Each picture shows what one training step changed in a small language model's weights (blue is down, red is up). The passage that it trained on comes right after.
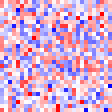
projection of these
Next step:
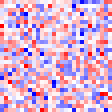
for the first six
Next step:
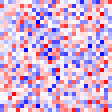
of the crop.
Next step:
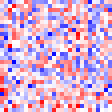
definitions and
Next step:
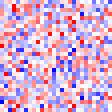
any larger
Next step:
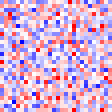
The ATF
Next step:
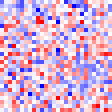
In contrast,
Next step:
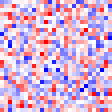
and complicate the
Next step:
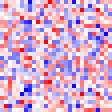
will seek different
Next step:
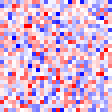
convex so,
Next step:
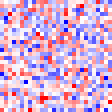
total number of
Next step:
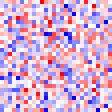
should be adopted
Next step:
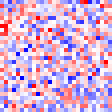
\lambda) = 1
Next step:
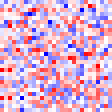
rat: rational
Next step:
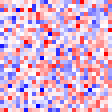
connected, this function
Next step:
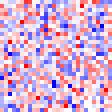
for $A$
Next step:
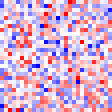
and (3) we
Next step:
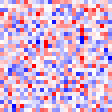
analytic groups with finite
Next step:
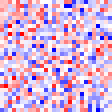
speech sections
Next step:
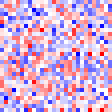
This simplification
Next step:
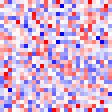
tree in the corresponding
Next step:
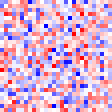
as required.
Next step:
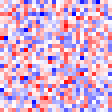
of the patients
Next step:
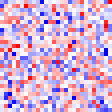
projects detect
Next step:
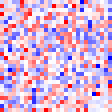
system has discrete
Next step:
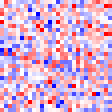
may act as a
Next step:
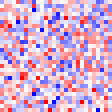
money to
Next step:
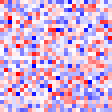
weaker version of
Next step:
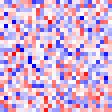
all extracts
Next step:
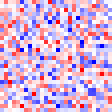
acts properly
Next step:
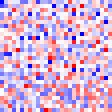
provides a measure of
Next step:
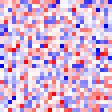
is used to describe
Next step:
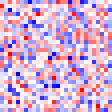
for which sequences
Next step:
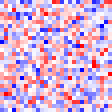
0$ (Lemma
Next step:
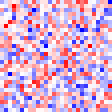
from the Earth
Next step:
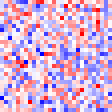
if we focus
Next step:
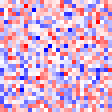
same formula holds as well
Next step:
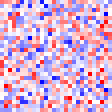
of the cone of
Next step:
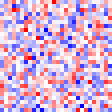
\colon \widehat
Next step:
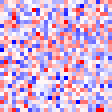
to Assess
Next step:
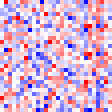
matrices are
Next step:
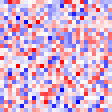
noise $\bm
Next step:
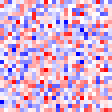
directed to the corresponding
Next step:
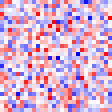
an integer number.
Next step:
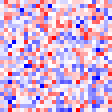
is useful for
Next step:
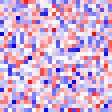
the diagonal in
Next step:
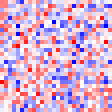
on the registration
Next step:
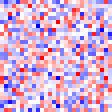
male and
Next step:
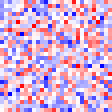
following proposition.
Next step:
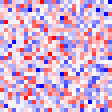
is observed between the
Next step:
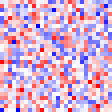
like and do not like
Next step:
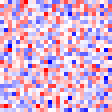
results in lower
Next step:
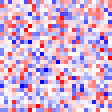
We choose the
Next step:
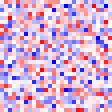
Date Complete
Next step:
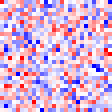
bond model;
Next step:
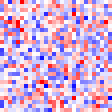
way to remove
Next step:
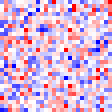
tasks, such
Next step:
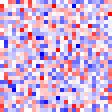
a source and
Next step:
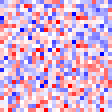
traffic, the
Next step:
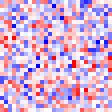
task or are only
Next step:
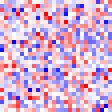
to them or even
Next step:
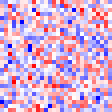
lemma is
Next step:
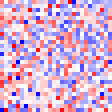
The present state of
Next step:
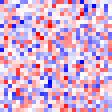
to linearize the associated
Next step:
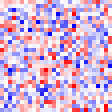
the performance output
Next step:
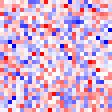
is rarely found
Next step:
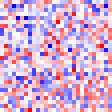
so we recover
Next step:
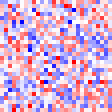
lemmas we
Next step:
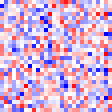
sufficiently enough
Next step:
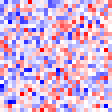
water treatment
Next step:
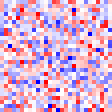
curve refers to
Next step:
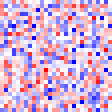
μm in
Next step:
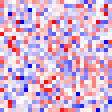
be the partition obtained
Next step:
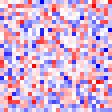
technical development have
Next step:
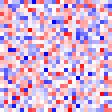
when we combine
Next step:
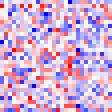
(H) and
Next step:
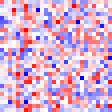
stability properties of
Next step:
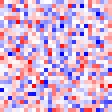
the wetland
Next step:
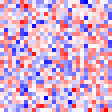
tests results shown in
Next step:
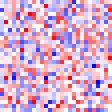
they have not been used
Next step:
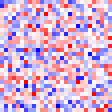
\, \tepsilon}
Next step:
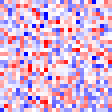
$5$ group
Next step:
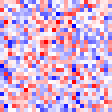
the proof of the theorem
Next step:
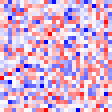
more reliable for
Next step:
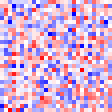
and rearing of
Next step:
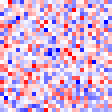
simulation study is
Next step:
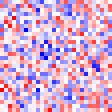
According to
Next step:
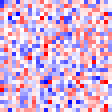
be needed.
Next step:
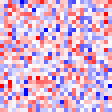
is devoted
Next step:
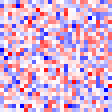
and Public
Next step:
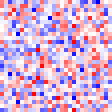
into the community.
